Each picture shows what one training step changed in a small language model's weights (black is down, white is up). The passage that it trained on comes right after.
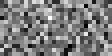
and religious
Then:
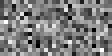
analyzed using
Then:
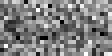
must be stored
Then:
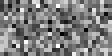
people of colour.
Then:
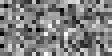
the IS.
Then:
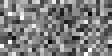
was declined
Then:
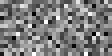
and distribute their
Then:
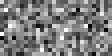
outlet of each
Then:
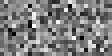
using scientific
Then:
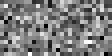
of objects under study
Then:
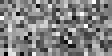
increased cardiac
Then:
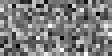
by the air from
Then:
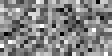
a generic design.
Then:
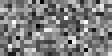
with only few number
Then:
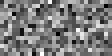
ensure full
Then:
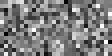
the ranges for x
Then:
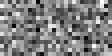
feeding on
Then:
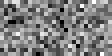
is a powerful tool
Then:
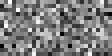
profound importance in
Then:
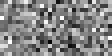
past ten
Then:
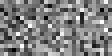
be mapped one
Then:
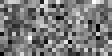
to serve as a
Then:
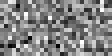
characteristic analysis of the
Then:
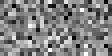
contest lasts
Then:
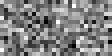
the kinetic
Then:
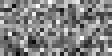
the prepared
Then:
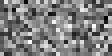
we will need all of
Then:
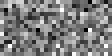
the data. As of
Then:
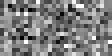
institution of the project
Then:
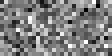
other hand, you would
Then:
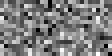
practices demonstrate
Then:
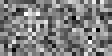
an uncertain
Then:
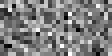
improved efficiency and
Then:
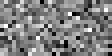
al. reported 6%
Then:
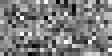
your opinion
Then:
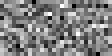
annotation by
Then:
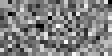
with marks.
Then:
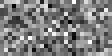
in this work is a
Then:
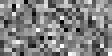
rate and foreign
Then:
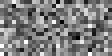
on the teaching of
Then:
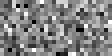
hills, and
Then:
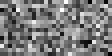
process of MSC
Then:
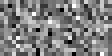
detection, other evaluation
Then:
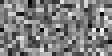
given 3 units of
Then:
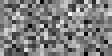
of a pluralistic
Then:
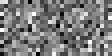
- Osang,
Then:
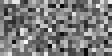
is to document some
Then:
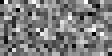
incubator are in
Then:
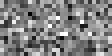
theorem for a
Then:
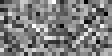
drawn from four
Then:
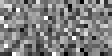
value and a defect
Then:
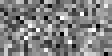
be deposited in
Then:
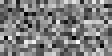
much attention
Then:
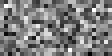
from traditional
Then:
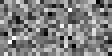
it represents an
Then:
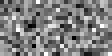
other economic ventures
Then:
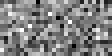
the pristine
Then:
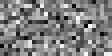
These findings could be
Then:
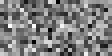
aseptate but
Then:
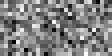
influences clinical
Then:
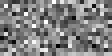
are encountered
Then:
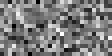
of the banking
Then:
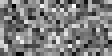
for this flap.
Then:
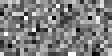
activities and reported in
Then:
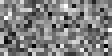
z Total
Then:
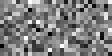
verification Target
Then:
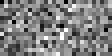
perceptions of the
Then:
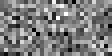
version is
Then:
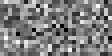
are of particular value to
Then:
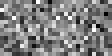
documents, which
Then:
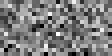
that seeks to study
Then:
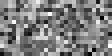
at another (or
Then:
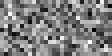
mode, that
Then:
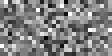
has a significant impact on
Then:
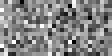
treatment efficacy.
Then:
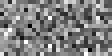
overview of the
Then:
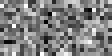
create an educational
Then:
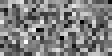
the influences of the
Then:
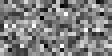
a pH between
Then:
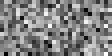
¹. Liver
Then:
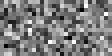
was also carried
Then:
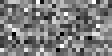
using prior information,
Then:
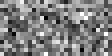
a challenge for
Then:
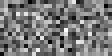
and the rest of
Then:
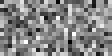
a high drain
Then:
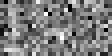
values of GSI
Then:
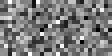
and sugar bet
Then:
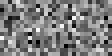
have analyzed
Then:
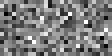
areas in which a
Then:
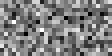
the adsorption
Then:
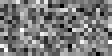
as a regular
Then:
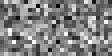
are reflected in
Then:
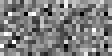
Translation method
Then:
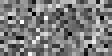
at scale in
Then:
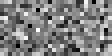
distance [m]
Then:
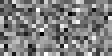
on concept standards
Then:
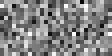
teachers' behavioural
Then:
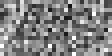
analysis of the processes
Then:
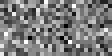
construction of a
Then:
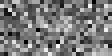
increased under all test
